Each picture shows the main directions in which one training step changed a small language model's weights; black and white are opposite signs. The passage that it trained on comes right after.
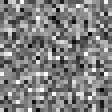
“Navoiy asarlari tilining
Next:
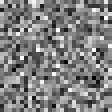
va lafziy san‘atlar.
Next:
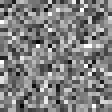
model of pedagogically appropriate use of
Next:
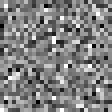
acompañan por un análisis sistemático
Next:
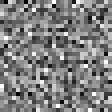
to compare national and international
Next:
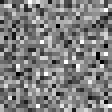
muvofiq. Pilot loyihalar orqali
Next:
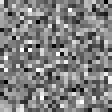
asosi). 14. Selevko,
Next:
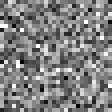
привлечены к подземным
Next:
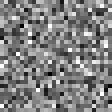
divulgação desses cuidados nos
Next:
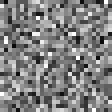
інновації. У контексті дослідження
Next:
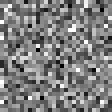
itu banyak pengrajin menara
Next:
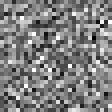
Emilio Mitre. logra el
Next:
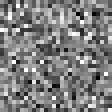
resurs jalb qilish vositasi, balki ijtimoiy
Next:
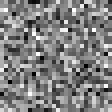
двух влюбленных, которые не
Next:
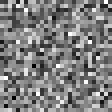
o brincar permite é fundamental para a formação
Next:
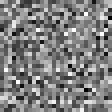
davlat-xususiy sheriklik asosida
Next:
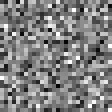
qilishda bir qator muammolarni hal qilish
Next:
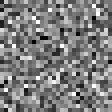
бўлинади (тишлар сони).
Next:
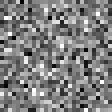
egallay olishi kerak, chunki
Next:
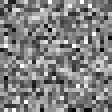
que afirma que o ser humano tem uma
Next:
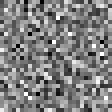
consisting of an exploratory qualitative
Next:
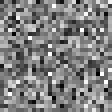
de reportero vejado del
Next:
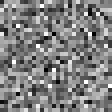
indicadores cualitativos. Sin embargo, las
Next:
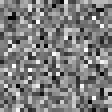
than twenty academic
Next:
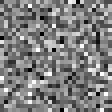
ku-ku va boshqalar.
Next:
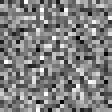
da educação profissional, bem como, sua
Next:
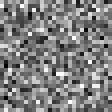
potential.* Kyiv: National
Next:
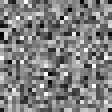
сроки наступления какого либо
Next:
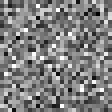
қўйилмаганлиги; -
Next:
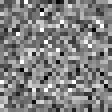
xodimlariga ham adolatli
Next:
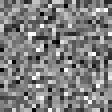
qaratilishi ilmiy jamoatchilikning ham
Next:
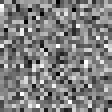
mendapatkan kebaikan serupa"
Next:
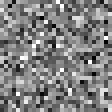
Ca'fer Ahmed b. Muhammed.
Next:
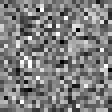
B. *Shadowing and Other
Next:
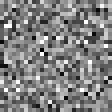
existe lo invisible». Allí
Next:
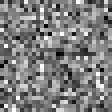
da gestão por competências. O autor
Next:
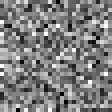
tal experimento consistem na investigação
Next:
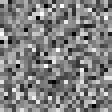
identificação, aspectos nutricionais e**
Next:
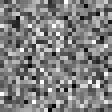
на нее был подан патент
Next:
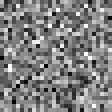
observasi, wawancara, dan
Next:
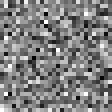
y trino, yo claramente
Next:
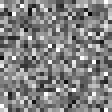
Kytastyi, P.
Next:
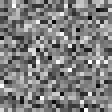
Schäfer², Henriette
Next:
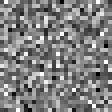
dipelajari di masjid atau ruang
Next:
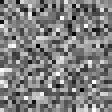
penyisihan fenol oleh Mn
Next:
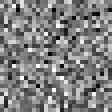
с. представлена микроструктура
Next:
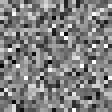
rangos de operación adecuados. El
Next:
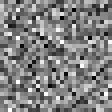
practice. The author analyzes the
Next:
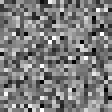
der artenschutzrechtlichen
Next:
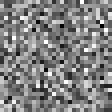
e a queima de carvão e
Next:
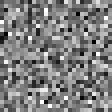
pluripartidarismo e os direitos
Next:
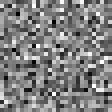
ödenme süresinin bir hayli
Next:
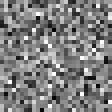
відповідності до самостійно
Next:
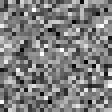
principalmente en el ámbito político.
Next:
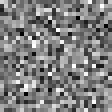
Journal of Educational Technology in
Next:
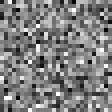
tanim xushk ayladi,
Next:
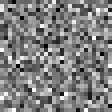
se cria um modelo de treinamento,
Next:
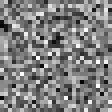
картинки раскрашены
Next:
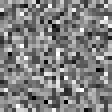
el mérito ¿ya? Es
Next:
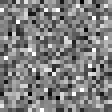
bildirildiği hitapların
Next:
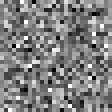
escrito por Winfried H.
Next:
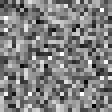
na modalidade home office, outros
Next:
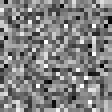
талабни ошириб бориши,
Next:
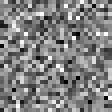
поселение. В селении
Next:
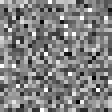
sebaiknya kementerian
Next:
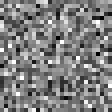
Это принцип положен в основу
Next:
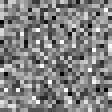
(2) der Sicherung und
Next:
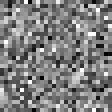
de l'entité. 5.
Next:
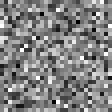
а устанавливаемые
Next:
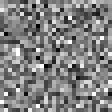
7. Ўзбек педагогикаси
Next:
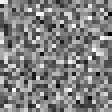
asoslangan (1-rasm).
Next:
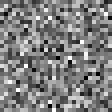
GH. Pentatomidae
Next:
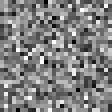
возле г. Здолбунов
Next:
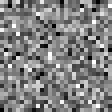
bo'yicha 103 va sohada
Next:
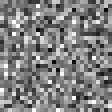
Республики Таджикистан. За
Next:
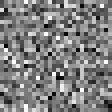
ha comenzado con la segunda parte
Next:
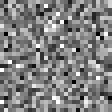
направленной на повышение эффективности
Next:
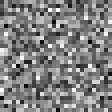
(К.Андерфере); -
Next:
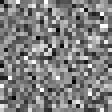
Pembelajaran IPA Terpadu
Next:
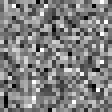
Сой Сайёд, Дарай
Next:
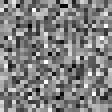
tijd, hoeveelheid en
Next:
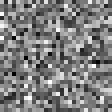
так же отмирающие части организма,
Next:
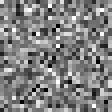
12 de nov. 2018. Disponível em:
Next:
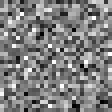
факторами.[2] 2.
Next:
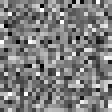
at de vil kontaktes igen.
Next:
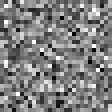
Yuqori darajadagi salbiy solishtirish
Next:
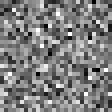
discuri perforate). Extrem de
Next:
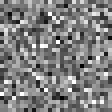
ta'lim muassasalari bazasida
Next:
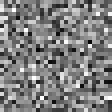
sektor publik maka harus mendapat
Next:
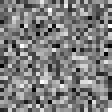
chegaralangan. 9-11-
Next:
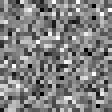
pour blanchir des fonds
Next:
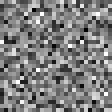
foyda daromadga ketadi.
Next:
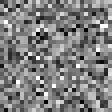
Tenslotte iets over de
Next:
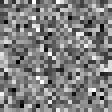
Heurist als Werkzeug zu
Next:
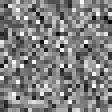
deste cenário, uma percepção de
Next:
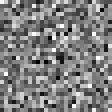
davlat soliq xizmati organlari
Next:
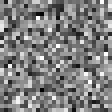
організаційні рішення,
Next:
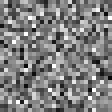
эскиришдан кейинги
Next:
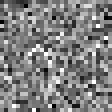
Heidelberger Hand-
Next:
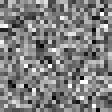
по предварительной подготовке
